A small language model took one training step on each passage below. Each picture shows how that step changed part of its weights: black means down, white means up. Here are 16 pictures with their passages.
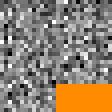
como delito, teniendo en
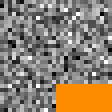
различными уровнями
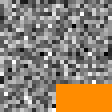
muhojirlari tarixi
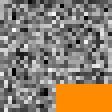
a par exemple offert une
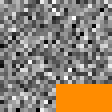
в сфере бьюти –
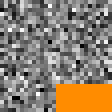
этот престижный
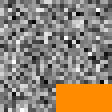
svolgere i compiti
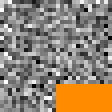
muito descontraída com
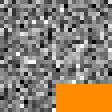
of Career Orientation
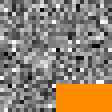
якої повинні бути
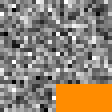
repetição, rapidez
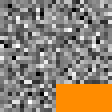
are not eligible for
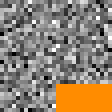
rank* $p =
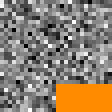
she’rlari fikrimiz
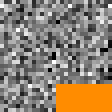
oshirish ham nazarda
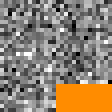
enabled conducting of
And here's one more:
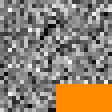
o‘tirgan. Baxshi
